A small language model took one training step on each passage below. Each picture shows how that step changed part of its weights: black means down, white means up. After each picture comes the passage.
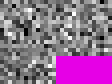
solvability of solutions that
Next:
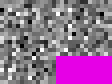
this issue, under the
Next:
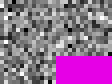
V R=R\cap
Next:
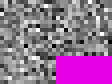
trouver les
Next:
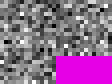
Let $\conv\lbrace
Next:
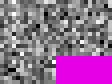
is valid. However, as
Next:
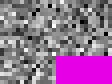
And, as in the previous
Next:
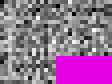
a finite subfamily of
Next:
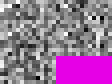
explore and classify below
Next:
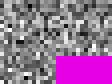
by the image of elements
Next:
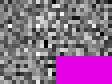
\] Therefore, if we set
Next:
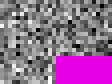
minimal spanning set for \[
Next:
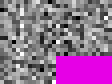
"a valeurs
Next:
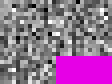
that for almost all pairs
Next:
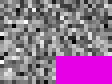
M$ be a domain with
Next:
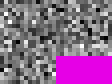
DG generation uncertainties
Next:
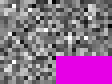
The conjecture asserts that every
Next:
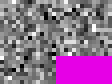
shown. The method of convergence
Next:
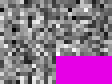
the inner product $$ \langle
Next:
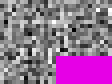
the real $x$. For
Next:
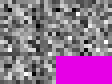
an invariant probability measure of
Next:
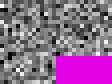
For counting them, it is
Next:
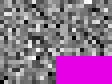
elements of degree at most
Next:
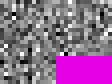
discretization. In practice, the
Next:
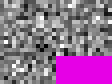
diagram, which is the
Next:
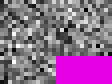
is chosen in global optimal solution
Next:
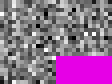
topological algebras. Although these
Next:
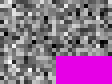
of $\S2$ works
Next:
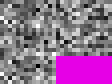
addition, in order to
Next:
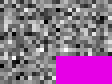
rotation $\eta$ about a
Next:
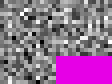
a {\it fixed}
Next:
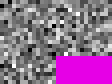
measurement accuracy comparable to
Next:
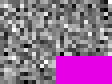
since $G_2$
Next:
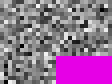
now $\sigma_j
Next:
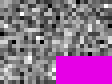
Let $r$ be a
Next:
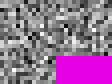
for the joint distribution of singular
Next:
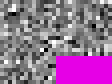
a tilting bundle.
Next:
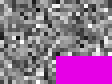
susy free field, we
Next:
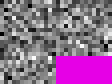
criterion \(j\). In order
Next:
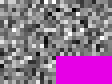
an additional adjoint equation.
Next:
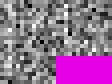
for different values of the
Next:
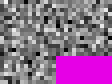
leads to the following result.
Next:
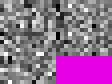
the number of cliques
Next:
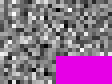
Segre class specializes.
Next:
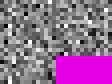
set of complete representatives
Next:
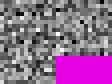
Gorenstein projective
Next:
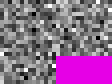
$T$ maps each region
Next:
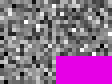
Also, we only consider primes
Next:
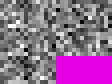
Sugeno, M.
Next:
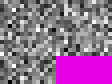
acts on the set of
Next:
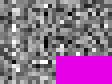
energy storage. In
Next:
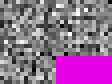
\cite[Proof of Lemma
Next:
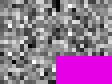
such a disc {\it
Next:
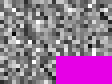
of ratios of means
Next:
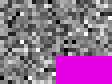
\begin{abstract} An
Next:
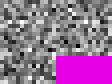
is concerned with size as
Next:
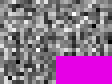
using \ifinner,
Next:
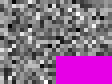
logarithmic Sobolev inequalities can
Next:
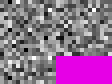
\hat e_j
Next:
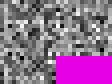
$T$ by deleting
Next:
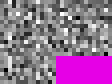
family of all matrices of the
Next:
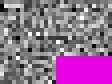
many inverse problems because although
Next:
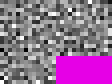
que l'on peut
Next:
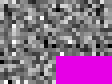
relaxation bounds. This requires
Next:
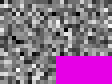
voltage profile over the
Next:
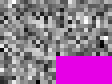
in machine precision.
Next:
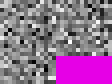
$\Delta$ that does not
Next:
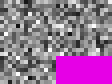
of propagation estimated by
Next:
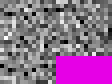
Augner and
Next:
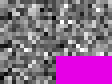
This in turn gives similar
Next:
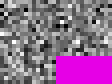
good example of Yau's
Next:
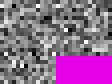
Since the poles of\ $\
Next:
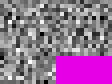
proposition can be seen as a
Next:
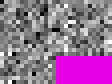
supported in a compact set
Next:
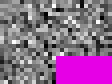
fashion. Notice however
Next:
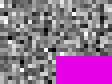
one B-neighbor
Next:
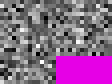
We will use the following three
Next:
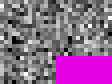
routine manipulations
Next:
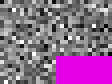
$\m$-primary ideal
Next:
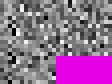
topology of these spaces without
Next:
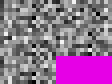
divisor class $A$ such
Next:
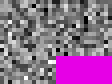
Using the results that we have
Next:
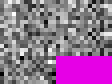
by $N$ a unit
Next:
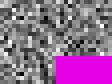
expression can contain $\sigma
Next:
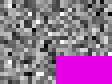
length of the curve we
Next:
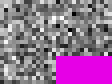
to a hypersurface $T$
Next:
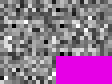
S$ be a smooth morphism
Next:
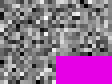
function $h(t)$
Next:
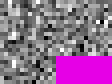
tiling of the torus
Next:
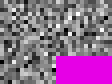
drift vector fields can be
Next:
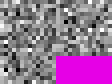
\end{equation} with
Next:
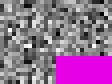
the interior connection of the
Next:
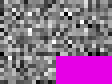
consists of a unique component
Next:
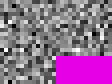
Lemma 2 can be estimated by
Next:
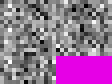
in dimension $2$, and
